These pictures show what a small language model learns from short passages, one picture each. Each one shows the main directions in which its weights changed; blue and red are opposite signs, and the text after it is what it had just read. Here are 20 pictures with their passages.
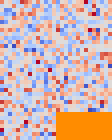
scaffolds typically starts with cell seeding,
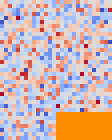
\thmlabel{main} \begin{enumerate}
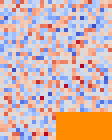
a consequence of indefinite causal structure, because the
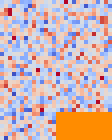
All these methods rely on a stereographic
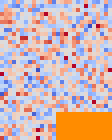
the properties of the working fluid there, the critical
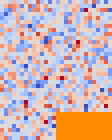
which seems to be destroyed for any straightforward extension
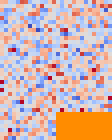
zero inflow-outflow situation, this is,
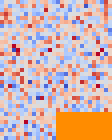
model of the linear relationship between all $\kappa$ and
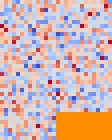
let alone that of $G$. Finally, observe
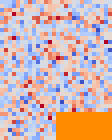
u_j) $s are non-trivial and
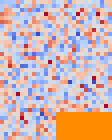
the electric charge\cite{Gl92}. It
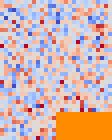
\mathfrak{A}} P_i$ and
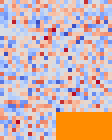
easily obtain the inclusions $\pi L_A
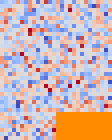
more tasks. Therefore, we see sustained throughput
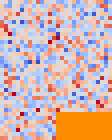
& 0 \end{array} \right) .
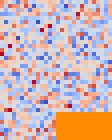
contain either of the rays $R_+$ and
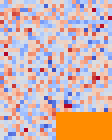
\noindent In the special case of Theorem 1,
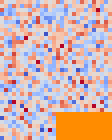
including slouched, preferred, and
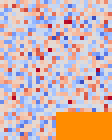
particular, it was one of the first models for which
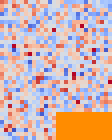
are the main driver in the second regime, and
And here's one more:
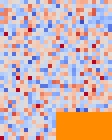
unlabeled data. The supervised loss
